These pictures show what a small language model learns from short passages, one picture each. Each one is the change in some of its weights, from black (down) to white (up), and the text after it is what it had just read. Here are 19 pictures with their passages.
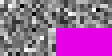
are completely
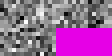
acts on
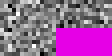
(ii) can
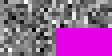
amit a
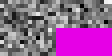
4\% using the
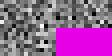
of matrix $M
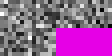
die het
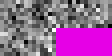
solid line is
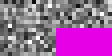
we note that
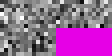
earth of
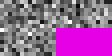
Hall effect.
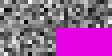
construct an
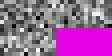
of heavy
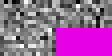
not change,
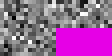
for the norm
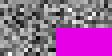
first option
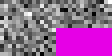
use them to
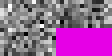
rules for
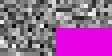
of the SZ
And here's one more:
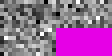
that, if
